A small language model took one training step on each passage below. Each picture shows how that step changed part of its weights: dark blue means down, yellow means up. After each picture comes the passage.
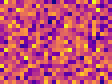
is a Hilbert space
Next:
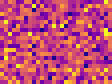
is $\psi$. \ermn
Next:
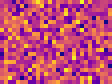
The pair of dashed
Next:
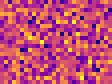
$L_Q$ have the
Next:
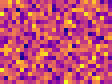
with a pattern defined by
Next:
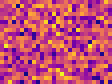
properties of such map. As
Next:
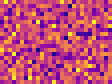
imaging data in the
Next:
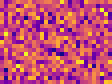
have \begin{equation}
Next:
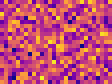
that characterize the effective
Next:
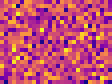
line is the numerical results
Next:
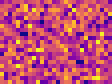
was to determine the
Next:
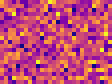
coincidence index is
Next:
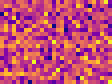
referent disambiguation
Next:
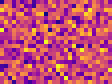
to that from heating by the
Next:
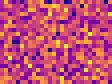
future prospects
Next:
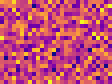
assures us that at every
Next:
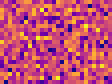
below the critical
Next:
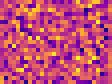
to \eqref{Pi1}
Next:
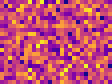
the form $L \otimes
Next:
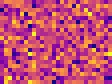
regular ARPES
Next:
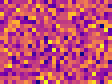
that is analytically
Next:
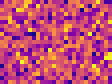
at time $n_m$,
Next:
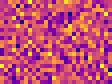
cluster formation with
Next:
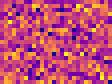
we show the stability of
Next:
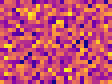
of the system. As a
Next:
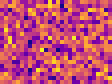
independent transversals.
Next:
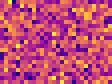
of sequence $(\theta_t)$
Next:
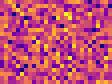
groups with small orders.
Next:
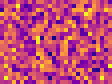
to be thick enough
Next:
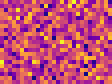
estimate (2.7)
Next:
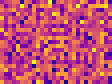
applications, it is
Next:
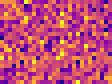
FLAC & &
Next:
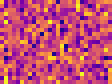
\begin{lemma} The following
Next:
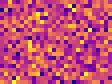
requires a very low value
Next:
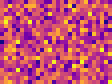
disjoint union of
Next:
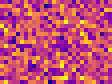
di Torino,
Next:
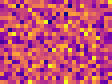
qubit exposed to a
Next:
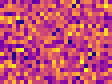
magnetic field for relaxed
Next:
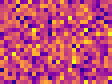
size condition on the terminal
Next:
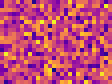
contextual app card
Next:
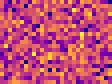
or neutrino
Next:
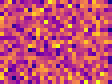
for memory access with
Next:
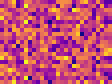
*topological system*
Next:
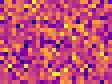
a known form: the
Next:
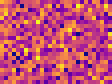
this section, we compute the
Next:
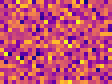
our application a bandwidth
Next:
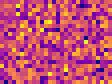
the skyrmion structure
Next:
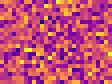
TeV. We find that
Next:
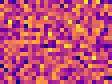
the stochastic differential
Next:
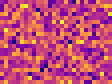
diagonalizable matrix,
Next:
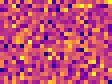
Thus, in the physical
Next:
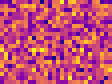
inner density slope
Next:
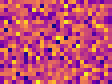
$\Delta$ by Bethe
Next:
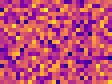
whose initial and goal
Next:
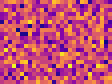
Neutron Capture
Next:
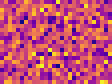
becomes equality and so
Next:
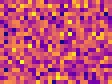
both the set of transformations
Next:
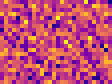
for $U_\beta$.
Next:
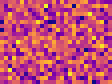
selected as k =
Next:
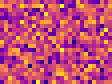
that satisfies $$ (1 -
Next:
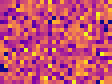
not on any specific choice
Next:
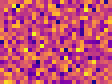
feature of XTE
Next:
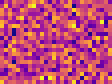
can solve efficiently for
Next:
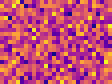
equation "3n +
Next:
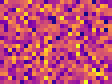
which is indicated by the
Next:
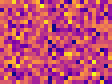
employ the change
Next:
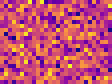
the relative accuracy
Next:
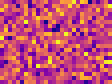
innovative method that
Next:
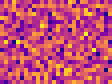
cycle decomposition contains
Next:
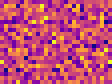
obtaining Fourier
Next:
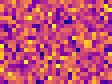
of obfuscation and
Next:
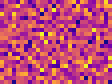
type (indicated in the
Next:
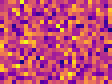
is still an open
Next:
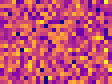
`fast decline
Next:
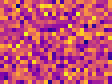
resulting state} [p.
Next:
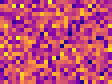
(ii) immunity
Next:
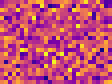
end, define a probability
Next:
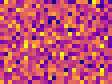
is achieved when all
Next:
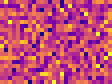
\caption{The imaginary
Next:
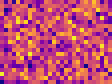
with the compose operator:
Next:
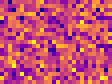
reverse diffusion
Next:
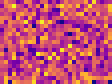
{ - \sin \theta}
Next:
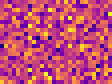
It's important to
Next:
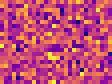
and Applied Math.,
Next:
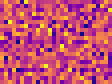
0-3 searches are
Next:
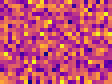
express the Weyl
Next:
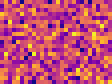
pump laser would
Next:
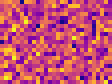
| Hoang L. et
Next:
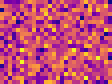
such that $\alpha u$ and
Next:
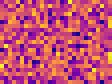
two quantities. We
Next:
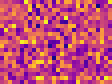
spherical objects
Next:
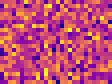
Gaussian exact
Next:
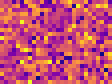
presented, and that the
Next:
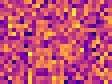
a simple representation of the
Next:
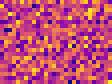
model turned out to
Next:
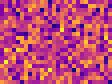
We then repeat the
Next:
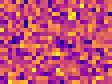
a dropout rate
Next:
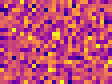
deviation grows,
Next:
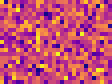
\item How well do
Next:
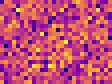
has the following form (up to
